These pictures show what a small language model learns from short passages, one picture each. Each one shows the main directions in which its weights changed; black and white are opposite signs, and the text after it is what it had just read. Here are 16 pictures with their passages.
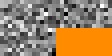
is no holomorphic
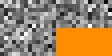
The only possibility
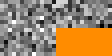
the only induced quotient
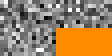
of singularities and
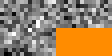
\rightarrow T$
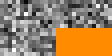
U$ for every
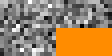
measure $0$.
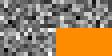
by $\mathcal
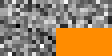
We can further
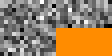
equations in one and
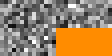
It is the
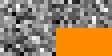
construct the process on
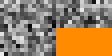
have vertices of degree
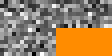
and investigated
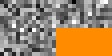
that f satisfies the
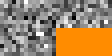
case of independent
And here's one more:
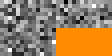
establish a formula for
